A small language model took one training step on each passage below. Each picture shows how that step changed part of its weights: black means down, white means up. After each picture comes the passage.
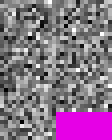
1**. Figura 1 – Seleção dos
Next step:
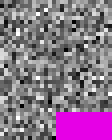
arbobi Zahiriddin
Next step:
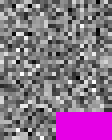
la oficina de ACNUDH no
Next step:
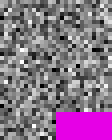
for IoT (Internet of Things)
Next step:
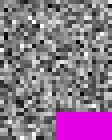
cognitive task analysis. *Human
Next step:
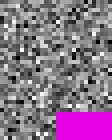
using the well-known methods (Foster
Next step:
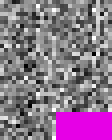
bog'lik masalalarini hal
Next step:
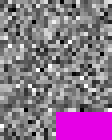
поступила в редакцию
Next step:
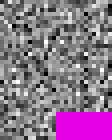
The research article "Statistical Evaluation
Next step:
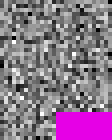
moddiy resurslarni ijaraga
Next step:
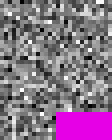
4 ans en cycle ingénieur
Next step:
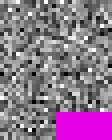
for quicker patient mobilization, improved
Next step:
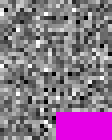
It is predicted to reach INR
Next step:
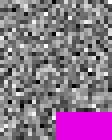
that determine acquired resistance to
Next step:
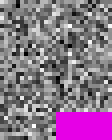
fountain, woods and
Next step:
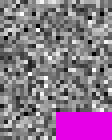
que a estigmatização está associada
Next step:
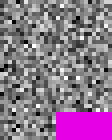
Discovery*): "A theory must be
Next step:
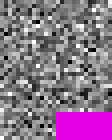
отметить, что идет
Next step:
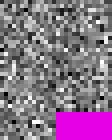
G., & Sattorov, J.
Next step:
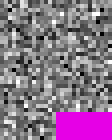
is susceptible to the manipulation.
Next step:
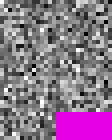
important role in ensuring the impartiality,
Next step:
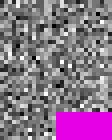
aula prática aliada a teoria
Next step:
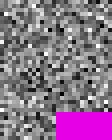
of our future study plans. We hope that
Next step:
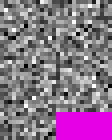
in those areas may be under-represented among
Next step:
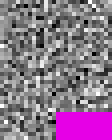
perkawinan di luar hukum
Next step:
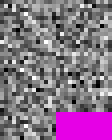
Primkulova A. A.,
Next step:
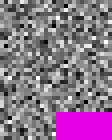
3. Fig. 2. Time delay
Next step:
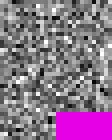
bog‘lanadi va o‘quvchining
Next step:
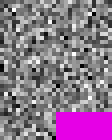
en un único “modo de ver”
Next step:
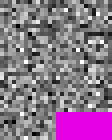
поднимать важные для общества
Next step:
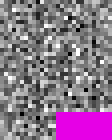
» Kliment termina son discours en
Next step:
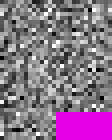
documento [...]. (GONZALEZ
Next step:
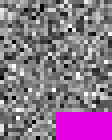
enhance or suppress the degenerative
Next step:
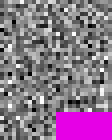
UK. The objective of the present study was to
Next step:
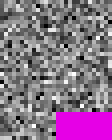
holistically answer whether women and
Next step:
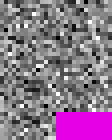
є необхідною для ухвалення
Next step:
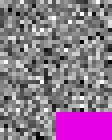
ultimately predict how shifting
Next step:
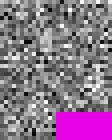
qiymatini aniqlash orqali
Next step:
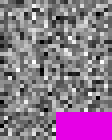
Research and Review*, 8(3), pp.
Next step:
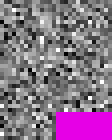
to produce individuals who are not only literate and
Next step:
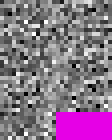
o aluno sobre suas dificuldades e
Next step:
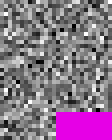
& Cohen (2012) proposed a theory
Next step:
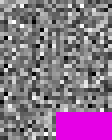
Amma Memorial College of
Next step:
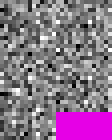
عقاید و تاریخ
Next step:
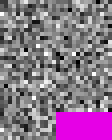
slave dazzled and what lured
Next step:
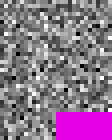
अधिक भी हो
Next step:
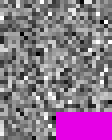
k на расстоянии $z =
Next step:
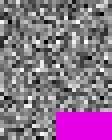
user. In spite of the criticism received
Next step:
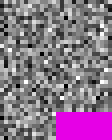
В. П. Затонського під
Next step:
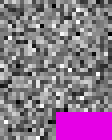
the analytes. The primary methodology for the markers
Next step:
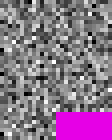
тревожность. Тревожность не
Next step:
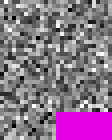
leaf area during vegetative development and also help
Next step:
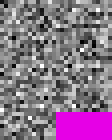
yansıttılar. Bizans
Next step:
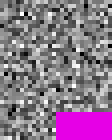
Взгляд будущего”
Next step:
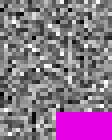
All authors read and approved the final
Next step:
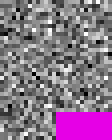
la mejora de estos (Lukas,
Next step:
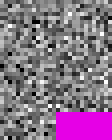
is the most important measure of the algorithm.
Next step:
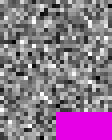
Jain et al. 2014; Zhang et
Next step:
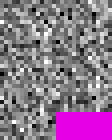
Марказий Осиёда
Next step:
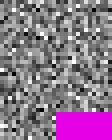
în condiții de laborator, pe
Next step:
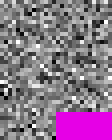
two axes; topography and etiology
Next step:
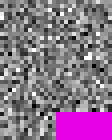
wet season), the opportunity cost of using this
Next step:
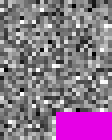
muhim masala hisoblanadi.
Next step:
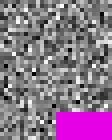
article analyzes the role of attention and memory
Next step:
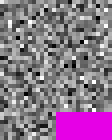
the past years, this issue has been a source of
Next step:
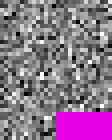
na África, financiamento de
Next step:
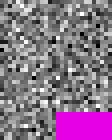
any explanations in class. 57 25 19 8
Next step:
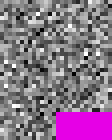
easiest, most familiar organizing
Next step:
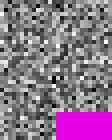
источниками. Капитальные
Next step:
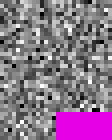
honnête et mourra
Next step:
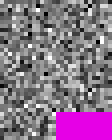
a 12 anos de prisão para os que
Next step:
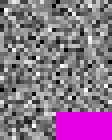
від війни [4]. Отже,
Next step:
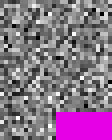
açısından geçiş
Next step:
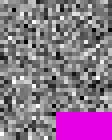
the review based on inclusion criteria. The findings
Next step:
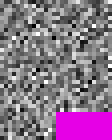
konsumen kamera DSLR
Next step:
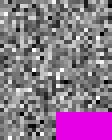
that cover essential steps in the software development
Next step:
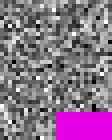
ildizi bo'lgani singari
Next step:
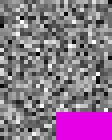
the platform moves. In this case, no
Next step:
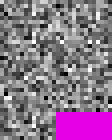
a value of 0.876, and
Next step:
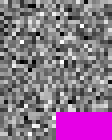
karena itu, keterangan ahli
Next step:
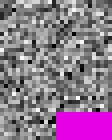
2010). It was also assumed $d = 3
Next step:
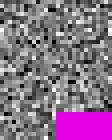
sea consciente de esa etiqueta
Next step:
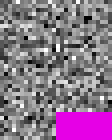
условные обозначения, по
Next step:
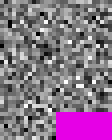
leucopenia and anemia. His
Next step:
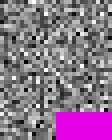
Federal Medical Centre Owerri,
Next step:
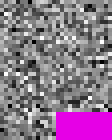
monomer content of yak milk β
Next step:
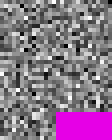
the extra effort required to obtain the data,
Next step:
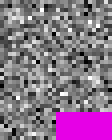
Отже, на дошкільному та
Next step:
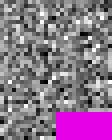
каком $p \geq 1$.
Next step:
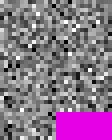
to achieved a high voltage gain without
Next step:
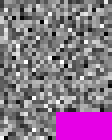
has already been used across a variety of
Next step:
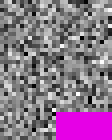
O‘zbekiston Respublikasi
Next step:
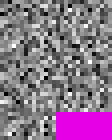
interests regarding the publication of this
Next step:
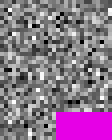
In the present study, out of 120 cases, the
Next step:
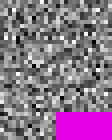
the stars take shape as oceans
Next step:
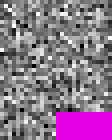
demand is factors that significantly affect the preparation of
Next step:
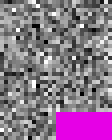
Al respecto se plantea como objetivo
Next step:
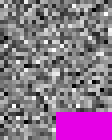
accounting, inventory accounting,
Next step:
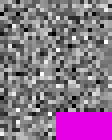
Борисовец, Д. С.,
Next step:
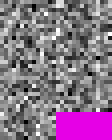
har qanday mamlakatning asosiy
